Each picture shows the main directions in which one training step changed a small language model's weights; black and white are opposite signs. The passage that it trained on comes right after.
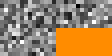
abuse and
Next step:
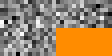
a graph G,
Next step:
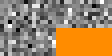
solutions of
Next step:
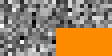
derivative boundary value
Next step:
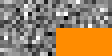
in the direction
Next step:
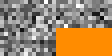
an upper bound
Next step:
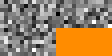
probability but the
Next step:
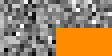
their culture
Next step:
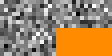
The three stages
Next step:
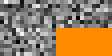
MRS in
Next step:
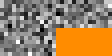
and seed
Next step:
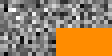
in foreign
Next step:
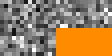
the limit
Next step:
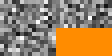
connected along
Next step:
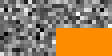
all the terms with
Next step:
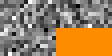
a scalar
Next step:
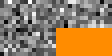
we take to
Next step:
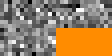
(Hub of
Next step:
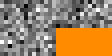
in the not defined
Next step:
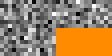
of the matrix
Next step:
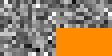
theory of algebraic
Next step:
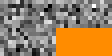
L \subset Y
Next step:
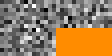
reduce the
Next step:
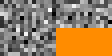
body in
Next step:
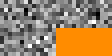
all showed a
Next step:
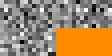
have the above
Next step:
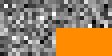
as well as for
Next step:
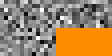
have $$
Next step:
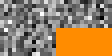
assignable to
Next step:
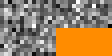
rounded to
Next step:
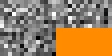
dura or the
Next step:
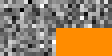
a result of the
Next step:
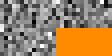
derived by the
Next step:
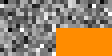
has described
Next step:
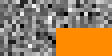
limits of such
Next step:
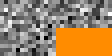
On the
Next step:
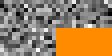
life of
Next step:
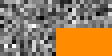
lies in the
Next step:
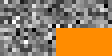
second EPG
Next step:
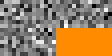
The following is a
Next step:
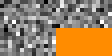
object identifier
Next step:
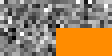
Figure 5. This
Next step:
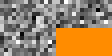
an odd
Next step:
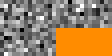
for oral
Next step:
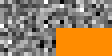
actively operating
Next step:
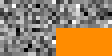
of Gender
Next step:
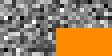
by L. de
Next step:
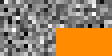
For computational
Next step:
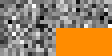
a different kind
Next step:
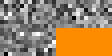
of γ
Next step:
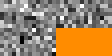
represents the
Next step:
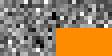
getting a
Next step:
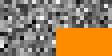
by the set $\{
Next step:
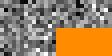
this study was to
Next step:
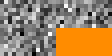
To enhance
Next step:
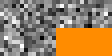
s, r
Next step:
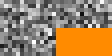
kid will get
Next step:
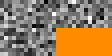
contain an additional
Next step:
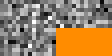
performance of
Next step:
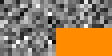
the cube
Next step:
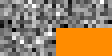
to extract
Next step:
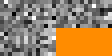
formula applied
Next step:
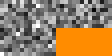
the standards
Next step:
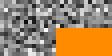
, Salha
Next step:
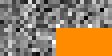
the works of
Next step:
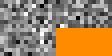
and evaluates
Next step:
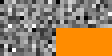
mapped into
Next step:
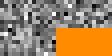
of it,
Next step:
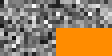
increases in the
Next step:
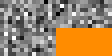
for example in a
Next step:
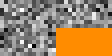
or Klein
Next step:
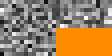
on optimizing
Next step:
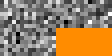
observed in
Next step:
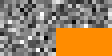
that the second and
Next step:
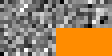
same labels
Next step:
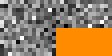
assertion is
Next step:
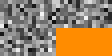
that most often
